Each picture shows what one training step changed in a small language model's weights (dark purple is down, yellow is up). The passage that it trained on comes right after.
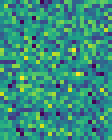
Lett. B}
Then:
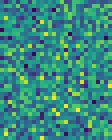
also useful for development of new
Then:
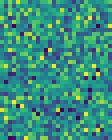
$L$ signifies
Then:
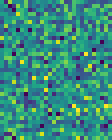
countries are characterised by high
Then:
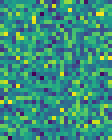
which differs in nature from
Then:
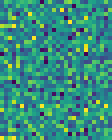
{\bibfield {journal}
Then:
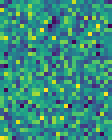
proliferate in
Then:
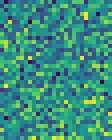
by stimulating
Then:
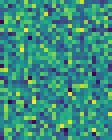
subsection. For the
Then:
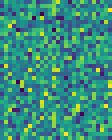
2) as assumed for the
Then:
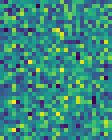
considered example, the proposed approach
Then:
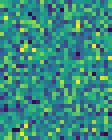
hard to produce their own
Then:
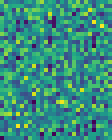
prevent any unification
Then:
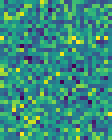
applied to all transmission spectra
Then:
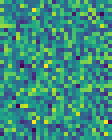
the data available until
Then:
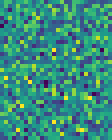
& Redman for
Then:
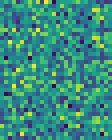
equidistant from the
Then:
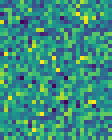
Fig. 3a has been
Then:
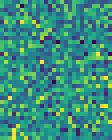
to select stars within
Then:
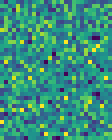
the Covid-19
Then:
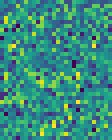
of the nature surrounding
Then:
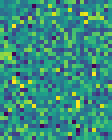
contributed to the interpretation
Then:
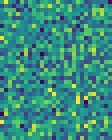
should be available | All |
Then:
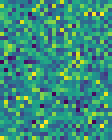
use a different parameterization to
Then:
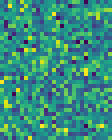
a vale... sat
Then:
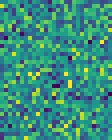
there is a mass relation
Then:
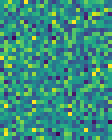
one of the biggest
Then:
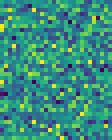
emission/a potentially
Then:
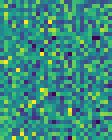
He contended that its
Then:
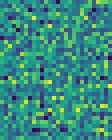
special attention to while you were
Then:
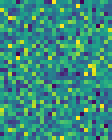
proprietary code,
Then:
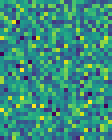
was calculated at 250,
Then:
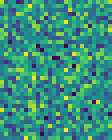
mean-field theory, each
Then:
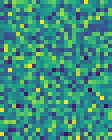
of N-DNs
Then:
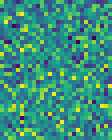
back to urban
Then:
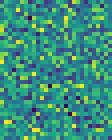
electrodes with
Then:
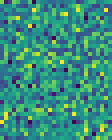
diamonds are sources
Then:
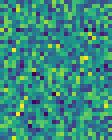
the electric conductivity must be
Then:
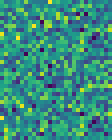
dependent on the valve
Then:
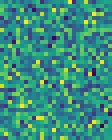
times a day. The
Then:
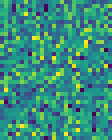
At the same time, the
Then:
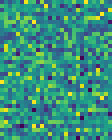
of the M/L up
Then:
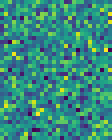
Potential of GIS evaluation
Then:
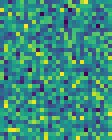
of orders of
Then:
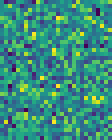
thought and uniqueness
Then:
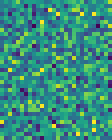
intervention did not seem
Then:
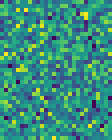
efficiency reveal that a slight
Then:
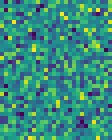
median tilt
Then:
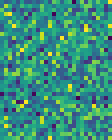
model as long as we assume
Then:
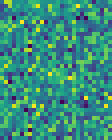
Data Curation O :
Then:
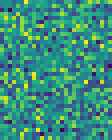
by insect pest under
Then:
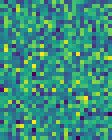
the state of absence of
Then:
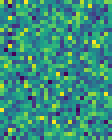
performance and social media use.
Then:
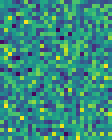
experience of climate change for those
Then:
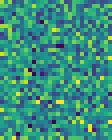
including if it is quantum
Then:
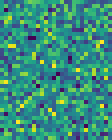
fast as in the
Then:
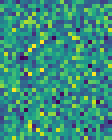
be concluded that the
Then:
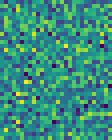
the cross section normal to the
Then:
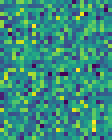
words, multiplicities of
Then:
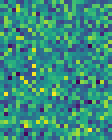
the total energy and ionic
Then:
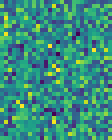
in field and Laboratory data
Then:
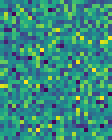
because this survey is not
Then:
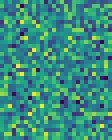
to the favorable
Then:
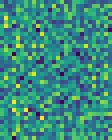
in the flux measurements of
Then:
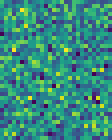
estimates of expected values.}
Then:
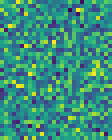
vulnerability and dependence
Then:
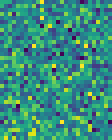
than 25 segmented
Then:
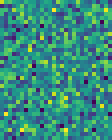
played. To use
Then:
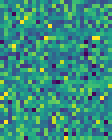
as a Chair and
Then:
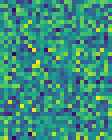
this language may only have a
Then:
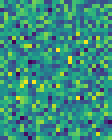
reconstruction, where individuals
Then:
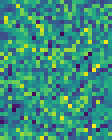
of KS potentials,
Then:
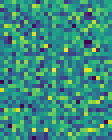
NULGE had
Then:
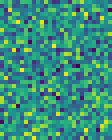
content was pumped back
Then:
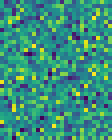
been swift, serious
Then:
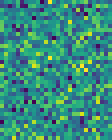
shock terminates the
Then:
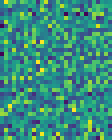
Meanwhile, we
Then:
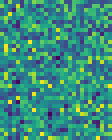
history of life on
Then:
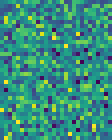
of the line, and in
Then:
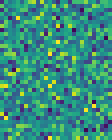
tasks being approached or
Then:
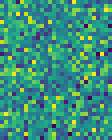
We have computed them
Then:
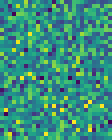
and at the outer surface
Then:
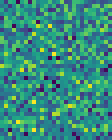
are consistent with the results of
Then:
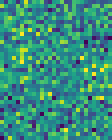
disk. This fact
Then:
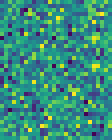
plasma concentration decreases
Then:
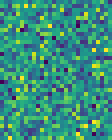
and rapid growth rate
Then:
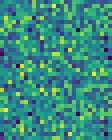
for the proposed activities in terms
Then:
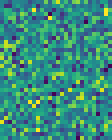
idea is presently under
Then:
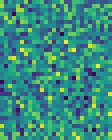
with Braslow's theory
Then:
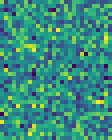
will be, in general,
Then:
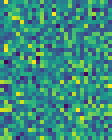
of inclination of the
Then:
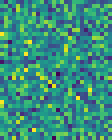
the hydrodynamic values
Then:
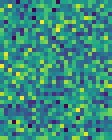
various authors; these characteristics also
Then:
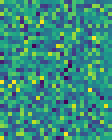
CSI feedback-based
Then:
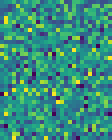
of output voltage between 1 and
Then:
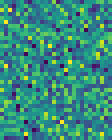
informative dependencies
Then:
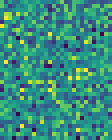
emphasizes the need for
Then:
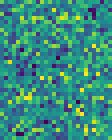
dataset. The framework also
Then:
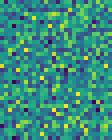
marketing strategies were proved
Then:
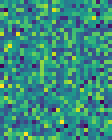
latter require more computational resources
